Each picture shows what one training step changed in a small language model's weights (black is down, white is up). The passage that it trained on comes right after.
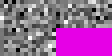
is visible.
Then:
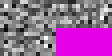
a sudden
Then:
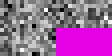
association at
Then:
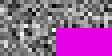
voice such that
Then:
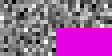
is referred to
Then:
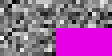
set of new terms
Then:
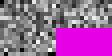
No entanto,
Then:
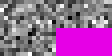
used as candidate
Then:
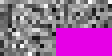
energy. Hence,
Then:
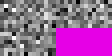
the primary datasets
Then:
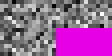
on the subject of
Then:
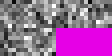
care, health
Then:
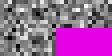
inoculation and
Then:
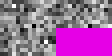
multi-Q feature
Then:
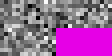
same instantaneous
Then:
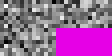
to perform their tasks
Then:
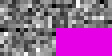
see that if a
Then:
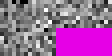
do período
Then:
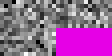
family size, significantly
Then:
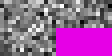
release will
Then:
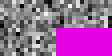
в дію
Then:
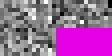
not ruled
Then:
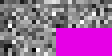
tahlil qilish,
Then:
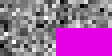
experiment, a crystal
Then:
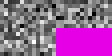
. It shows an
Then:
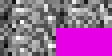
fundamental interest in quantum
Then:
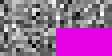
is trained using
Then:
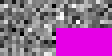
of this large amount
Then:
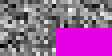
teachers from various regions
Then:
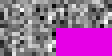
reviewed. Data
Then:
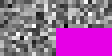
single support, the
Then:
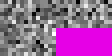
the population, including
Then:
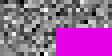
a significantly high
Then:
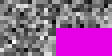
were those respondents
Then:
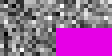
catalog to
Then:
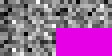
the shape parameter
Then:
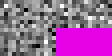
this effect can occur
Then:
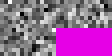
consumers and for
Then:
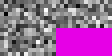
interpretation was to
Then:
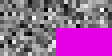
at least 2
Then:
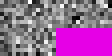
American Professor of
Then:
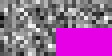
practice. These examples
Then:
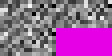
that this set is
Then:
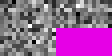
no longer have the
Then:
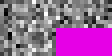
through increased productivity
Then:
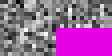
its coupling to the
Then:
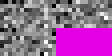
a higher degree of
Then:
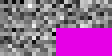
to the the temporal
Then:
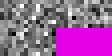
adverse effects
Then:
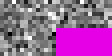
from enrolment
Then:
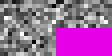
as a function of
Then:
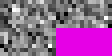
natural disaster
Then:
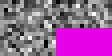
tenth day
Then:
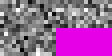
strategists should
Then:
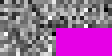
behaviours, it
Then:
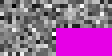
exhibiting qualitatively
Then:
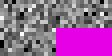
is considered very close
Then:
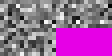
of testing results
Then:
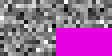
and has very
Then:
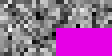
society, and
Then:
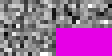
of charmed
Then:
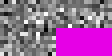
olgan va u
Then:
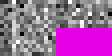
regulation using a
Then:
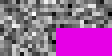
fits using different
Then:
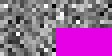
of this phase results
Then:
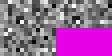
of Physics and
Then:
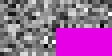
now want to
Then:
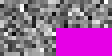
aims to explain
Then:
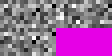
of the general
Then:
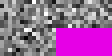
determinando la
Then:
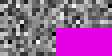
of 80 mm and
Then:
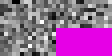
fall prey
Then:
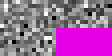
that tuning
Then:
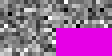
and Storage
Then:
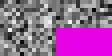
for prebiotic
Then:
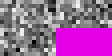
possibility of
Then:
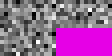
improve the knowledge management
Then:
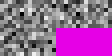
for testing this
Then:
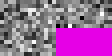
becoming the
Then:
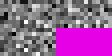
individual human rights
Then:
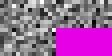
de conocimiento
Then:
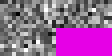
ki, bu
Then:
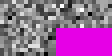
drowning in
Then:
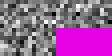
are led by
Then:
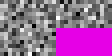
is as follows.
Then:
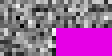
article. Our findings
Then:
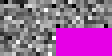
G^* or a
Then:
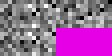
where the action for
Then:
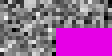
to satisfy
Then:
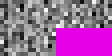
quem tem mais
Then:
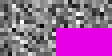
fonction non standard
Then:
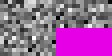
to preserve their
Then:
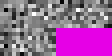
disc blackbody
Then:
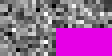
followed; it was
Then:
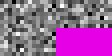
of higher education in
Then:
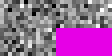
which has gained
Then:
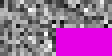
starting configuration shows
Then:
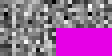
behavior satisfying these
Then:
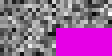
scan the
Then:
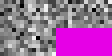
the radial
